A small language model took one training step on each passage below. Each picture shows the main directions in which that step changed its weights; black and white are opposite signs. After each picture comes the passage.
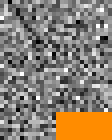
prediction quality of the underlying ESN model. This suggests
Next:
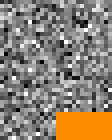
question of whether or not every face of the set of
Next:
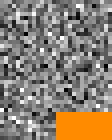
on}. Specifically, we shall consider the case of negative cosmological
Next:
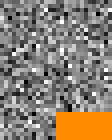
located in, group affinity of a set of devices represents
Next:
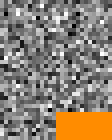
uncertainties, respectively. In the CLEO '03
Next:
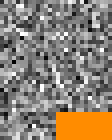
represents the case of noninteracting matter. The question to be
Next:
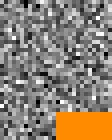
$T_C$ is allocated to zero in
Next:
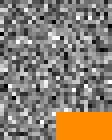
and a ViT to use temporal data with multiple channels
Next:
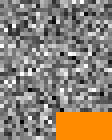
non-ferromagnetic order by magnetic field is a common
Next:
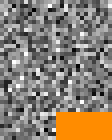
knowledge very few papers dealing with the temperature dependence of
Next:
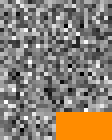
within the context of a single star suffering an
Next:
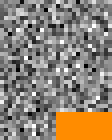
while the cross-attention mechanism helps extract relevant local
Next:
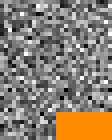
zeros of the scattering matrix coefficients (or multiple
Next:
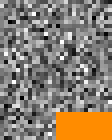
associated with the singlet state: \begin{eqnarray}
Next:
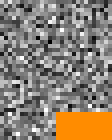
communication at 29 GHz in the Ka-band. The
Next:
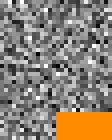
duality defect line ${\cal D}$ is
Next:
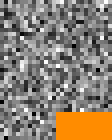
conformal factor $\Omega$ to be a function of the cosmic
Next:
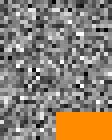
conductivity with vertex corrections. The only modification to be done
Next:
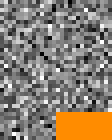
City, Abu Dhabi,
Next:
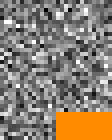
\ref{no_accn}. \item
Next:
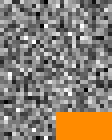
above $T_{\rm c}$ is not evident in
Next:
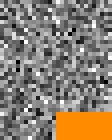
heavy flavor azimuthal correlations and spectra.
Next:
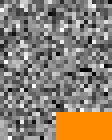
and vesicles, etc.). This is consistent
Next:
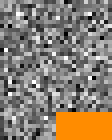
relevant submatrices rather than on individual entries.
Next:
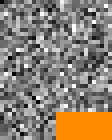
\emph{disjoint union} of the
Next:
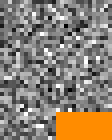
nature with trend. The time varying nature of some demand functions
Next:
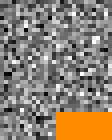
structure of dark halos may not be universal. There is some
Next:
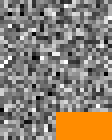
{author} {\bibinfo {author} {\bibfnamefont
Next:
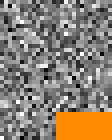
\usepackage{amsmath} \usepackage{amsfonts}
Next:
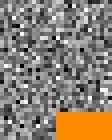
``much better logarithmic complexity scaling'' with hierarchical
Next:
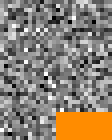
the Gemini Observatory, which is operated by the
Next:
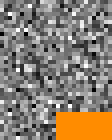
running over 350 parsecs from the inner arm
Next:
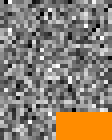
fluctuations, important corrections to the GPE system
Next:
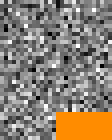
processed on the 182-node COBRA cluster
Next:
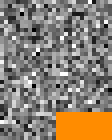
Schwinger model. Since the anomaly is unaffected
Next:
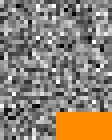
delay; an eighth of a fringe away
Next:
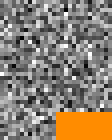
high cosmochemical abundance of water ice, we predict that
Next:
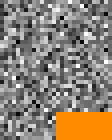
and its anti-baryon and do not constitute
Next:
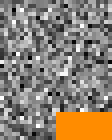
question. Originally, a quintic
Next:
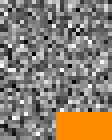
them, assuming Poisson statistics for both the atoms and the
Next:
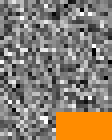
T.~A.~Lasinski and
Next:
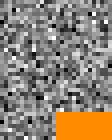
its linear size. Quite remarkably, the comparison of
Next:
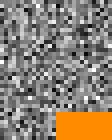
a random draw from the posterior PDF. The total likelihood
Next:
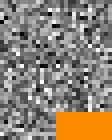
adjust our definition of $\Phi_{\beta}$. Assuming
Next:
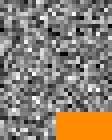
whereas simulated star formation histories are tied to the dark
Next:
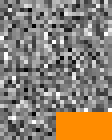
group $C_k$ as the free Abelian
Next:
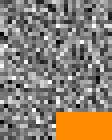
forest that contribute to $\bar{\Delta}$ and their
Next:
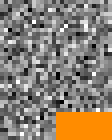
stands for the solution which is obtained from linearly independent
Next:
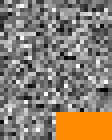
context of analytic spin networks will be assumed to be an analytic
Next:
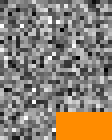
hyperfine interval) causing the ground state
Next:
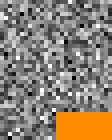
frequency. The curves (a)-(d) represent results obtained
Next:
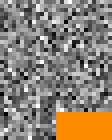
of a small subspace in the whole Hilbert space of
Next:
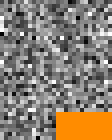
existing BigFoot platform to create a
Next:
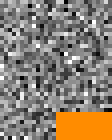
intermolecular potential varies with the molecular separation
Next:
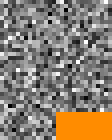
running an internal pilot; moreover, we used
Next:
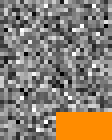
sign at any of these zeros. The absence of
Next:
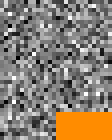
QNMs frequencies from RN-dS black holes are
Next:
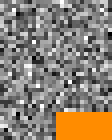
CRO thin films on LAO and on pressurized
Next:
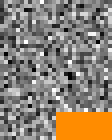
and the other half are a mixture of a variety of
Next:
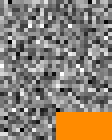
very important observation. While correlators of most operators are very
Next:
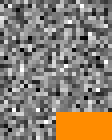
to ${\cal M} = \lbrace {\bf
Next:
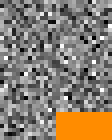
a mass-loss rate $\dot{M}_{-6}
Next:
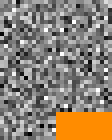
spacer and a pair of high finesse ULE
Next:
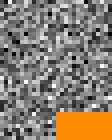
Pockels cells placed between two polarizers such that
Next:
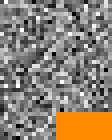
opening of gaps in the vicinity of left
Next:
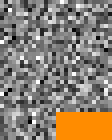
known as "kagome ice"[21,
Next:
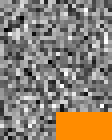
factor $\delta$(t) (bottom three panels).
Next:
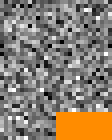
affiliations. \author[1]{Antonio
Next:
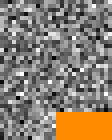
from the transition rates without assuming that the DB condition holds
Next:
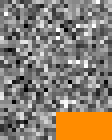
values of the $\rho^{B}_{J}$ at the
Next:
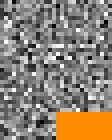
initial and final nucleon momenta are taken along the
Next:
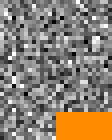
and quasar redshift classes will be trained. However we limit
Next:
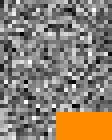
\affiliation[a]{John von
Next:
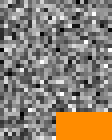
the ones above mentioned. One of the main problems in
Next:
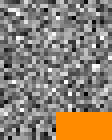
models. Label/belief propagation is
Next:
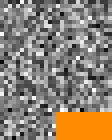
top-quark pairs, while the BESIII collaboration
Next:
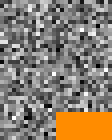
is collected from the same underlying probability distribution from which the external
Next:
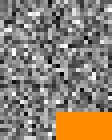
to comparable magnitudes, ensuring numerical stability throughout the training
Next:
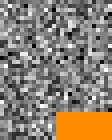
we employ the QPM to generate the Hamiltonian power
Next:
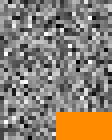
manifestly the formal quantization of the
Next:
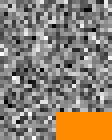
in such a way that both the $|{\cal
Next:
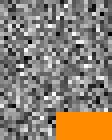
$l$, width $w$, and thickness $b$,
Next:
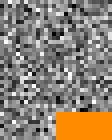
$\ket{\Delta_+\!\uparrow\uparrow}$ &
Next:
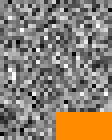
in general case because of Odderon pole contribution
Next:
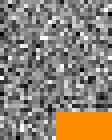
the classical 5d action with respect to the boundary values of
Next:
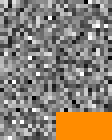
atoms align ferromagnetically, while each kagome
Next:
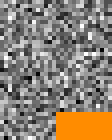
frame of B, the momentum of B is zero while that
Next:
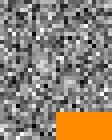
support profit of firms (Slaughter
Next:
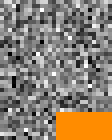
include the effect of changing the constant terms by changing the lower
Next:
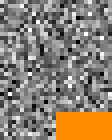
= e^{\beta W}$. This gives the product form
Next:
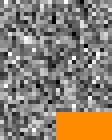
al~\cite{Denzer2006}. The second term
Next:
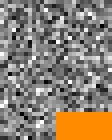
the paddles used and grid type. Our
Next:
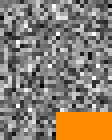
type. In other words, a specific geometry should run a
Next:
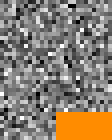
The variation in $\Delta P_\text{n}$ with
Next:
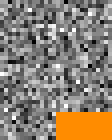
(middle and bottom right panels, respectively) these two
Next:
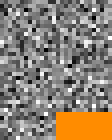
and predict the changes in extreme maximum rainfall in the
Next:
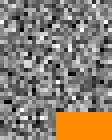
the same level remains the same. So, from the
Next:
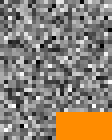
for preferential crystallization of full capsids:
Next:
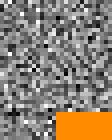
non-orthogonality matrix with elements
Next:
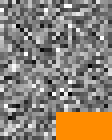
\vskip.4cm \noindent We introduce a free field
